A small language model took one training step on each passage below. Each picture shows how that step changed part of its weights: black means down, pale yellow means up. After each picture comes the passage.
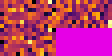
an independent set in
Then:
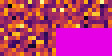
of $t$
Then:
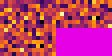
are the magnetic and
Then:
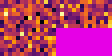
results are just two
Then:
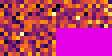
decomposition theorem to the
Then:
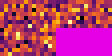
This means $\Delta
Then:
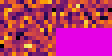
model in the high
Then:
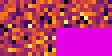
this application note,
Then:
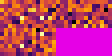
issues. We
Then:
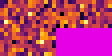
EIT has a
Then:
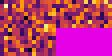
to lead an induction
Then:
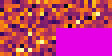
and H1
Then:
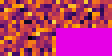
of the individual
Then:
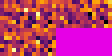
below by :
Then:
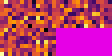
delta and
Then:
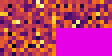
room and
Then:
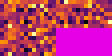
Utilising the
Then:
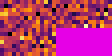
algorithms are derived and
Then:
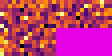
N Hudson
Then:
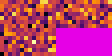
is greater. Let
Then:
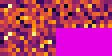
planet masses
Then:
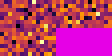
Kerr and
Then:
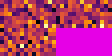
scanning electron
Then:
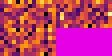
how to make a
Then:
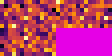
energy density does.
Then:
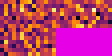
move $\mt
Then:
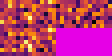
yielding a
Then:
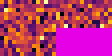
The first two are
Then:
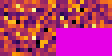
characterized by dimensions of
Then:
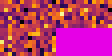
are the distributions
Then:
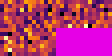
the hadronization
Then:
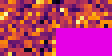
the most effective for
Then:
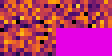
underlying graph is not
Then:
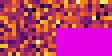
while remaining compatible with
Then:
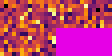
contributed to the
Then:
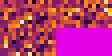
various non-zero
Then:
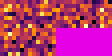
No | Differences
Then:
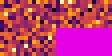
are separated by the
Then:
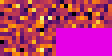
growth of domains.
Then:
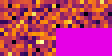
ACS and including
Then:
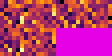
continued to the
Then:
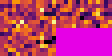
Release 16
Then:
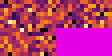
physical content of type
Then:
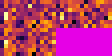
verify how fast
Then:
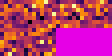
I prefer the
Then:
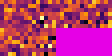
the Fermi particles.
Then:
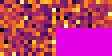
well-known that
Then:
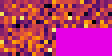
While it is difficult
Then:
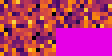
simulated EIT probe
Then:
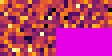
structure. In addition
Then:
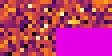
contradict this
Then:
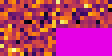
the QPU in
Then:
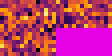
fidelity over
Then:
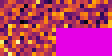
the following replacements
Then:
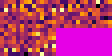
constant $\Lambda$
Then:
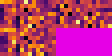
polarised photons produced
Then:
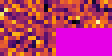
of 10 is achieved
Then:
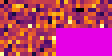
proof of our main
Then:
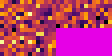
this, we
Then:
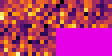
quark decay is
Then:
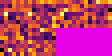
be used in
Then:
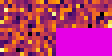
two positive constants
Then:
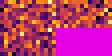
not limited to line
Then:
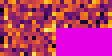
the previously calculated
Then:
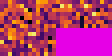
halt when the
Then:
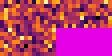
which are already
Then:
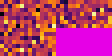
list of corresponding eigenvalues
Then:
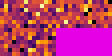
Center for Women
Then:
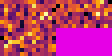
THz detectors.
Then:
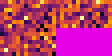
that the dark sector
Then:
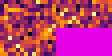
then $-\xz
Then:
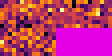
$\varphi$ is
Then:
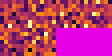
deformability of
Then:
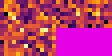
1$. Using that
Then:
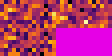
its rotational
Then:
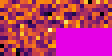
in particular, it
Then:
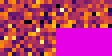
the soft GRB
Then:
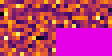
space of complex structures
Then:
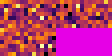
order of magnitude.
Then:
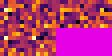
momenta of the two
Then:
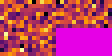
in hot QCD
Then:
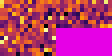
all. This can
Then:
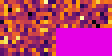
that can influence the
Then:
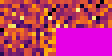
line segment. We
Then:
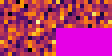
three parameters: the
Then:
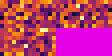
structure, that we
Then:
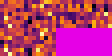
constraints which have only
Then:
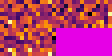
essential element in understanding
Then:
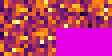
B \Delta
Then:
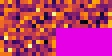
the derivative at a
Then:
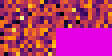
surjectivity from
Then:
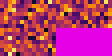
any sufficiently large real
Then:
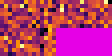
variational principle for
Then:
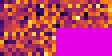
We propose to
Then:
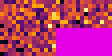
manifolds we will treat
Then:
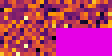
the effective source
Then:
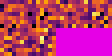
under 3D
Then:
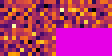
monomial obtained by
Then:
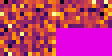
following we often
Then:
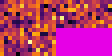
coincide with the integral
